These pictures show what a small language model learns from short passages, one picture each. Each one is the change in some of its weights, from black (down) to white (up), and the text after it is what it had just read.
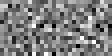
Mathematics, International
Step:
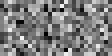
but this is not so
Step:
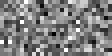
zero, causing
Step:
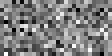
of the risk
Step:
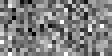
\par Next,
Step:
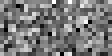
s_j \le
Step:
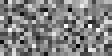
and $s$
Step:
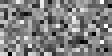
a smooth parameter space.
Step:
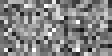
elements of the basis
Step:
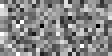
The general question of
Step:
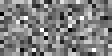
complex number $z$.
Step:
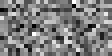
is based only on the
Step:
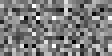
is incorporated
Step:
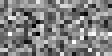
a basic necessary condition for
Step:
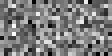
\item The weak system
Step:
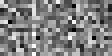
this expression with respect to
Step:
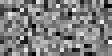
$\Theta$ is not
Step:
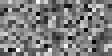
equality is attained
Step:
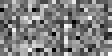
& f \leq
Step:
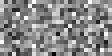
some properties of these polynomials
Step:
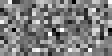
that it is the
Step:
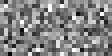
the category of all graded
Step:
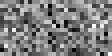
hypothesis implies in particular that
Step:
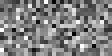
{\bf Case
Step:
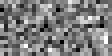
\hline cpu
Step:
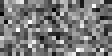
de Brian
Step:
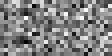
a non-zero initial
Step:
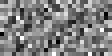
also of the iterates
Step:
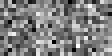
\proof For $0
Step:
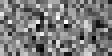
nonlinear Optics,
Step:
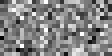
among such roots of
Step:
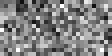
all sample path-wise
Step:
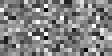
subcategory of {\it
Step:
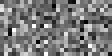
quantity of interest,
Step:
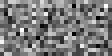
\] and hence it can
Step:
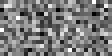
the theory appeared
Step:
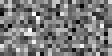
function that looks
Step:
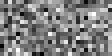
and $\aaf$
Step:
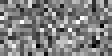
of a tree $T
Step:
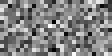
group of infinitesimal
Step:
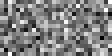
is satisfied in $\mathbf
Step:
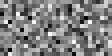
the other hand, by
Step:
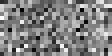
of limit functions in
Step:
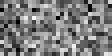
& \mathrm{
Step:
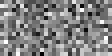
transparent way
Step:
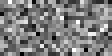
$ as a function of
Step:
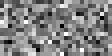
the dispersion of
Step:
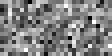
The rest is the
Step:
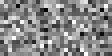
coordinate rings. In
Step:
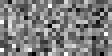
of the instability at
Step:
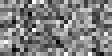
also considered the fractional
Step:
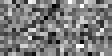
t\geq 0
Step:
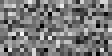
on this model. In
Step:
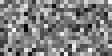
on the inflow
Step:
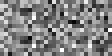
existence of the solution.
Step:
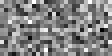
no critical points on
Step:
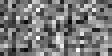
provided that the length of
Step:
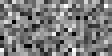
not covered are
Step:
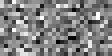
following error estimation formulas
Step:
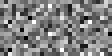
the other hand,
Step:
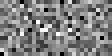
WXF}, as
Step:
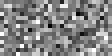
the fact that they do
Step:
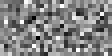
the resolution of the
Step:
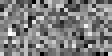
The purpose of
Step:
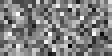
if the computation time is
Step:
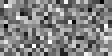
the speed of
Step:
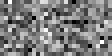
and such that the essential
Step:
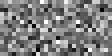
is also continuous on
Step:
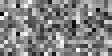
number of crossings that
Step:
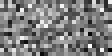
Then $\alpha$ defines
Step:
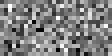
class evaluation in
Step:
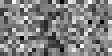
solution time length:
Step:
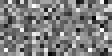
where we define the
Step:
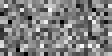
let $ \lambda$
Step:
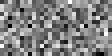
estimation of the nonlinear
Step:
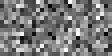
to maintain linear
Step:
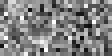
in $\fry$
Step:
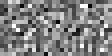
is a set of vertices
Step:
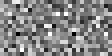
normalized gaussian
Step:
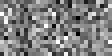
but, since none
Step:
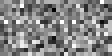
towards the law
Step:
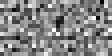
conditions are prescribed
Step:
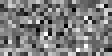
in a Banach
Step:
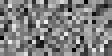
$T$ is a
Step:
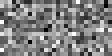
focus on the
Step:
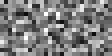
a fixed given matrix
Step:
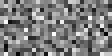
that, for fixed
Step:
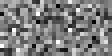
system matrix deteriorates
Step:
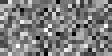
of the cube
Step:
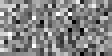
their main results makes
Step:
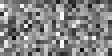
upper bound of the same
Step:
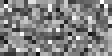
all the integers to the
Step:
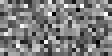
the university also
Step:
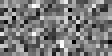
formula is studied in
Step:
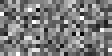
Guba and
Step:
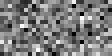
Krull dimension,
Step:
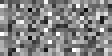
maximum norm of the error
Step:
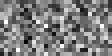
straight, because this is
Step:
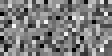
$S$ satisfies a
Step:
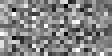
results to actions of
